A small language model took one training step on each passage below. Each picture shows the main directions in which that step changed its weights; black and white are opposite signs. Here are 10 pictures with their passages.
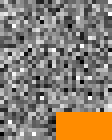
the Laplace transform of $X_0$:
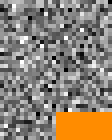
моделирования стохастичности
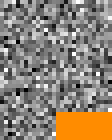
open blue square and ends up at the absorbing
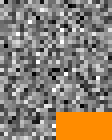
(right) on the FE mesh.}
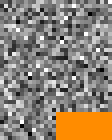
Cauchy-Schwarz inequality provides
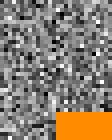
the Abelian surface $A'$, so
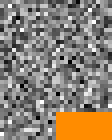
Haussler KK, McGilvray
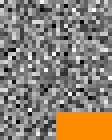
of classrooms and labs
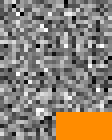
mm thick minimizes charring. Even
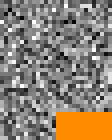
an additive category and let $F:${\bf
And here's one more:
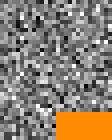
theory. Since ref.\ \cite{rd} we have
